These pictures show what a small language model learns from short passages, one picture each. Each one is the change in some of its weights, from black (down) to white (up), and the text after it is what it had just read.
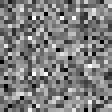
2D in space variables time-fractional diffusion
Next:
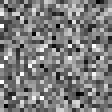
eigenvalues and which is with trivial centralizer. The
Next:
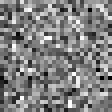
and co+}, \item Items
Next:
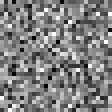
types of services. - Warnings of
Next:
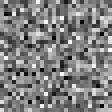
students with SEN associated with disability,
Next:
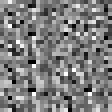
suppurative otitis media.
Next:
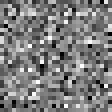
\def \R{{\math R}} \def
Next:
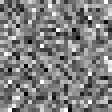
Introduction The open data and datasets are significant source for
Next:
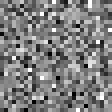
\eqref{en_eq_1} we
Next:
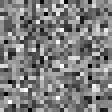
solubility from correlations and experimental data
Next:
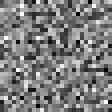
piece in the different complexes. 6.2
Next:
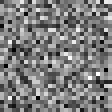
som er djevelens.
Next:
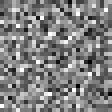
blind learners to independently explore transformation graphics
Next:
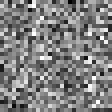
aureus* to antimicrobials
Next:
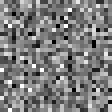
- Systems in which a substantial proportion of
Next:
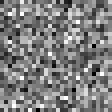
existence theorem and some {\it a priori}
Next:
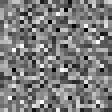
de las tareas, a su
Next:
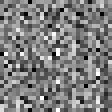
communities (Baasch *et al.*,
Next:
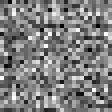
crossing c \cr} $$ The sign
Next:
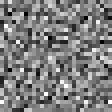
This prospective, randomized,
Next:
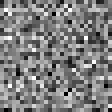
fear in the family (Jannoo
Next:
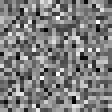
literature on them; compare, e.g.,
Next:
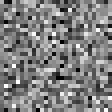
II) have an annual mortality rate
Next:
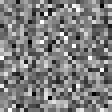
needs of rural Gen Z students. By
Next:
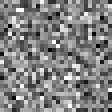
question-statement recognition. In specific, our
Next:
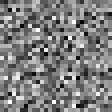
to breed for adaptation/mitigation
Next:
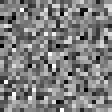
moderate mitral regurgitation,
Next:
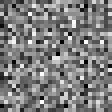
abstentions in joint sitting,
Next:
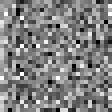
information on their location and activities, and have activities
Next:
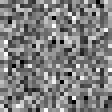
x >0. \end{equation} The
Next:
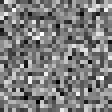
Significantly, each meal incorporated
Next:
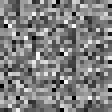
\ \ \ \ such that \bigskip
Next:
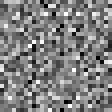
\end{myproof} \subsection{The
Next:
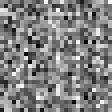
0$, we can't obtain an analytic expression of
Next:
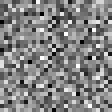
immunity of reception. In this case,
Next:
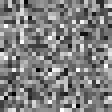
increasing epochs. One can easily turn
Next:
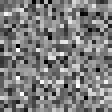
Borel probability measure $\mu$ such that
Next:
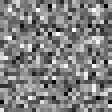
of the geolocation in the
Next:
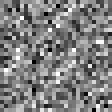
and facilitate advanced applications such as collaborative
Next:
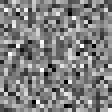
Broderick}{The Yamada
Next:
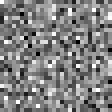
56.20 Sintering point
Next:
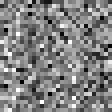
approximation result in case of single-valued
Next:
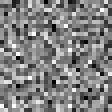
the specifics of their application in international
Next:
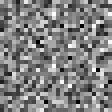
\footnote{See here also Section 2 in
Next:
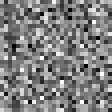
vanishing of the density changes. This can be
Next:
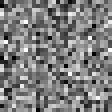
be a one-parameter family of smooth
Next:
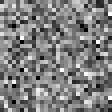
definition. Out of 217 patients, associated
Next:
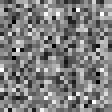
stringwidth pop sub 2 div 0
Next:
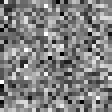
dc$ is the preimage of
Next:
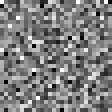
\jour Nonlinear Analysis \vol
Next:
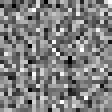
we set the scale vector in the animation
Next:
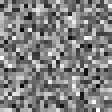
of the QRBP in transition flight
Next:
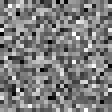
example from the large field of tomography
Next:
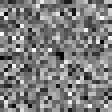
A \frac{\partial^2 w}{\partial
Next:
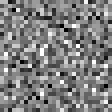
Indeed, the mapping \begin{equation*}
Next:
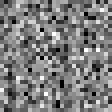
light depends on universal constants, the permittivity
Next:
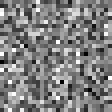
are a valuable theoretical and technical new tool in
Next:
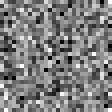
the distance decreases if its value is smaller than 1
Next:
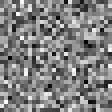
in a tablet. Binders ensure that
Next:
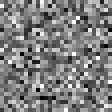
and clean-up strategies by wastewater
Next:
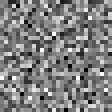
RDBMS, the Storage
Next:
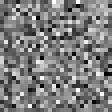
non-increasing function, for all $r
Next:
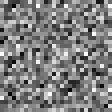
content the shorter the lag time, meaning
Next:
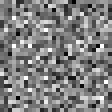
not guarantee that there exists a positive root
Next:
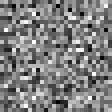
In particular $F$ is a quadratic extension of
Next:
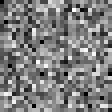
cell centered at $p$. Let
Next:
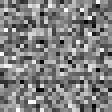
its simplicity and integration with Google
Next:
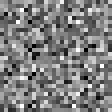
for $u \ges 0$ and
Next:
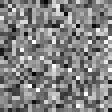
consider the case where B is a discrete-valued
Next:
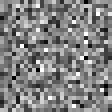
with the map $\tilde{e}_i,
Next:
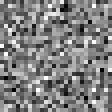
Hence, the error in computing this value is
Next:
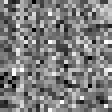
may choose a non-zero element $\phi =
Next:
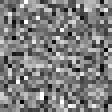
and the method of steepest descent.
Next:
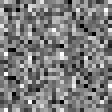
$\delta>0$ and $\zeta
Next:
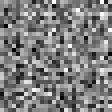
below limit holds $$ \lim_{n\rightarrow
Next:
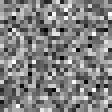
observe that Setting A can capture problems such as
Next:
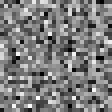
value indicated on the figure). On the
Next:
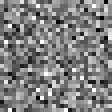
Section \ref{section_quadratic} for
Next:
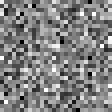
Lemma \ref{lemma:2.6},
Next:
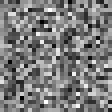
of the catalyst. The starting raw material
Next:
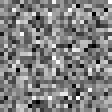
define $0 \cdot\infty=0$.
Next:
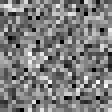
the entries $(m_{ij})$ with total degree
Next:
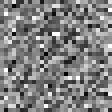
appreciate that the acquisition of
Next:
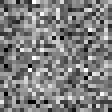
(that is, a $\b$-ring without
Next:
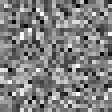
mode [3-5]. The small signal state
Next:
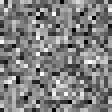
computations are more complex. Key words and
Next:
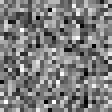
${\bf k}_\beta$ defined as in
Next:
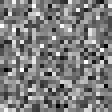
patch antennas for biomedical
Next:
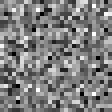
kinetic equations. At the left boundary
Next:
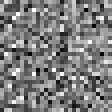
metrizable, $Q^*$ is a
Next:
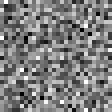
$\zeta_{k}$ is the transported
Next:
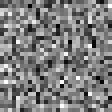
forces operating in the natural world. The idea of
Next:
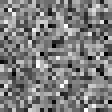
of the tourist destinations and
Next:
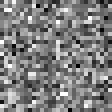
on the Toyota Prius and
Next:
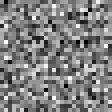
system's effectiveness across different conditions, it is essential
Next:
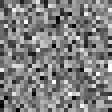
contribute to traffic accidents of electric
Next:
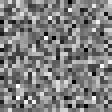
a wider audience, build brand
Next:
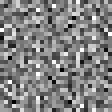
instrument. 1. INTRODUCTION
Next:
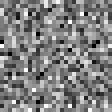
u . particularly, if $U = S$
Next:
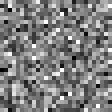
has crossed disciplinary boundaries and, since
